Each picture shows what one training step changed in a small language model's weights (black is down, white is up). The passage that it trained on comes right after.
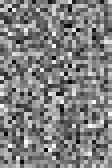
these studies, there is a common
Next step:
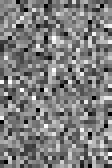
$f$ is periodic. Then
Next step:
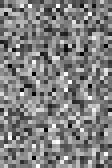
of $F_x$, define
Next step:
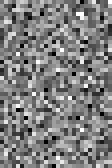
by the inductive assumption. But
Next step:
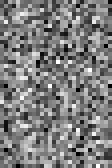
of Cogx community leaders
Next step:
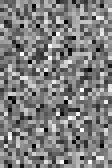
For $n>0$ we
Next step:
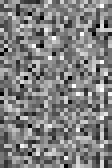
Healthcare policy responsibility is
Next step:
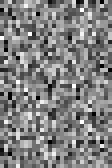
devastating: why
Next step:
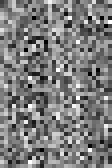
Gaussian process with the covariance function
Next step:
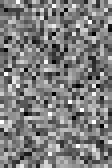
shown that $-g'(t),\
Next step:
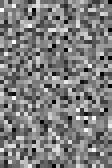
lower with respect to the one achieved
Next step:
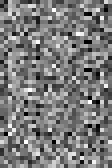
radio frequencies and ensuring that
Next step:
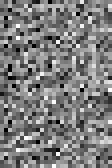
0 MDR Key:
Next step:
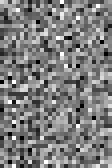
methods are commonly used in studies
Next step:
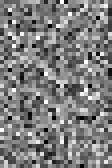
any deformity of upper
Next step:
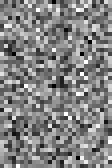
\in \mathbf{C}),
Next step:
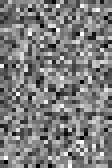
of traumatic perforation
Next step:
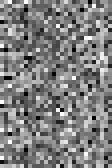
compared to commercially available
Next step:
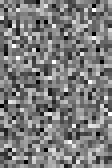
IT as there is limited literature
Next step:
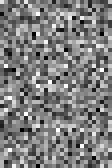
$\epsilon>0$ and
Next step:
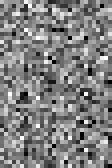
test and Time constrain.
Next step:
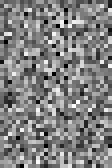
be granted. Roles
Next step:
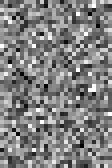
\end{lem} \pf
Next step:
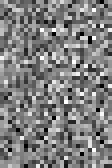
our finite element method, we
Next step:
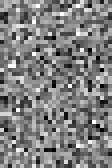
to the simulation of parallel languages like
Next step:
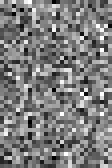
or hyposalivation.
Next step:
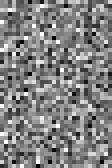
with Heun functions by considering again
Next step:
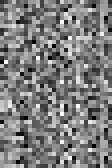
clones needed to be available
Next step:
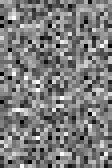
will have to develop their own
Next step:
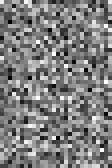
and biogas which are of
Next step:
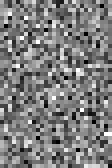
restriction $s<K$ in
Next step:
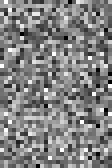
dimension-free local convergence rates as
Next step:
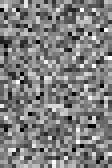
disinfecting surfaces with
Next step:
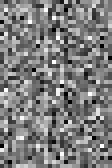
with different aldehydes and
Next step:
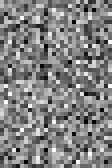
one-dimensional component is exponential.
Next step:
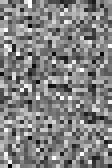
and five-brick
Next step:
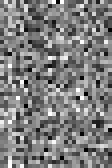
take place under different rules dealing
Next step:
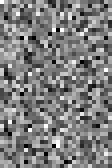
and functioning of clusters, industrial
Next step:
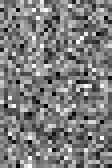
even) interior plaquette
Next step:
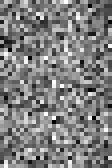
coercivity properties;
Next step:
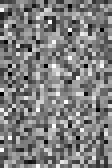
the $a_i$ is
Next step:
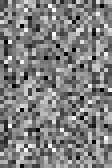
channel Zo'r TV
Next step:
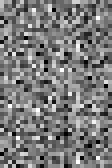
variation of biological yield. The
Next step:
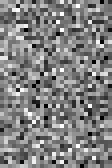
1988 to collect these data.
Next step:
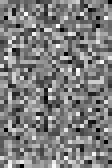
load magnitude. The index i indicates
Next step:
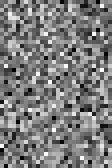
$\mathcal A$ should admits
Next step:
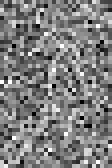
$G$ means a direct sum
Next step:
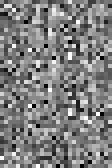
is the degree of the infinite
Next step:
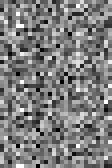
what ways can we encourage students
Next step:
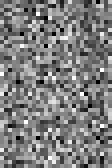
lies on the hyperplane at
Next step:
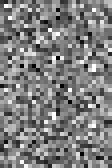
Kingdom: Taylor &
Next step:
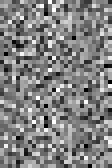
link path. In this paper we
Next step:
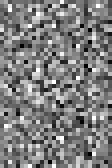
separate product (service) that is
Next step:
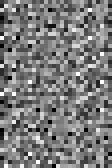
more was done in this course than
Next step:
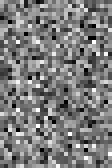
which implies acceptance of one and
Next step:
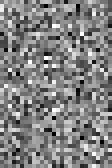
using the correlation coefficient (R),
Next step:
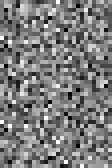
Cijulang River
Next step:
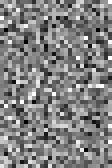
known 3-dimensional structures.
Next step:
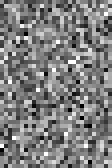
can replace $G$ by a
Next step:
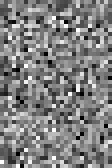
among HIV-Positive
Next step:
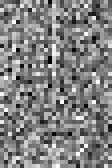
golden thread,
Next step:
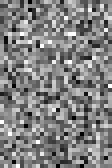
F)$ denotes the space of bounded
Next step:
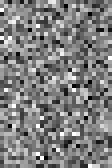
elaborates on issues such as
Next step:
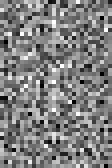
g. it is invariant with respect
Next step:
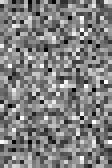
S} \subseteq{\bar
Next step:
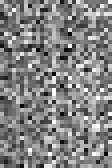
it can be seen that there is
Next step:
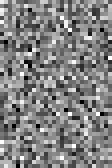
the problem, indicates the purpose,
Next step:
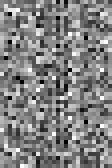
lack of knowledge on how to
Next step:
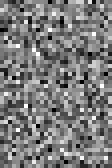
of such arrays in the
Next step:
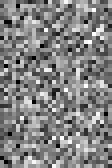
They are asked to plot their
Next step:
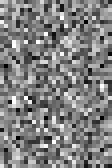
space, structure, and change.
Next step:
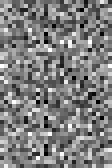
prime, i.e.
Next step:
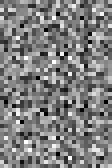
of researchers If it's a group
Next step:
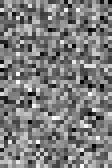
of the information being sought
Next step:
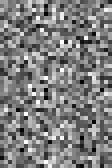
Malik, and A.
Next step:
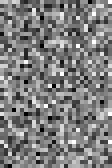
uses technology, especially for the
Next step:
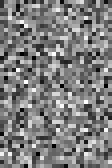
medical images respectively. The final
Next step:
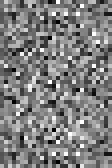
$\uu $ may be
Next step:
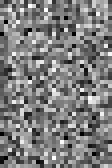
which he has broad experience through industrial
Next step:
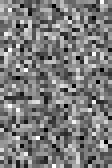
a series system formed out of
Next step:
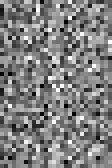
ester and then it is either
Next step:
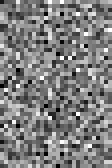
& 2 \end{array}
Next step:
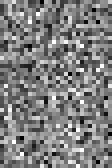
in $A/P$. The
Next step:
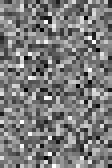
followed by 60 (12%) for
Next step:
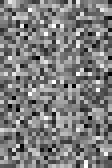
Author's Contributions
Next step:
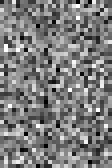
group-specific temperature formulations.
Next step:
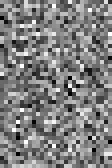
it become common to view this particular
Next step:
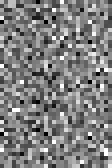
expected information may imply a weak performance
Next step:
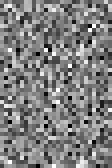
a non-trivial kernel (dimension
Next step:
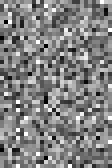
with $\alpha_{c}$ a
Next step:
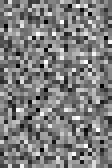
Peters and others showed that the
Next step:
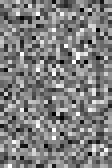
as rendered for pen and
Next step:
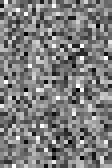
out by a set of about 30
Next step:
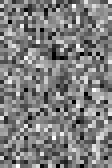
generated by sets of cardinality
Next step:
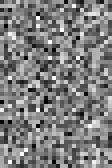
make use of a martingale
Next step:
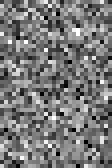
all coastal stations from
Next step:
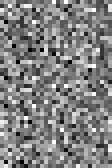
their operational risks, a few
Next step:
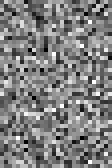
problematic to determine a value of
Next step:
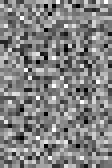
of independence in universal algebra},
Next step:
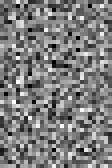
and medication use Other analyses 17
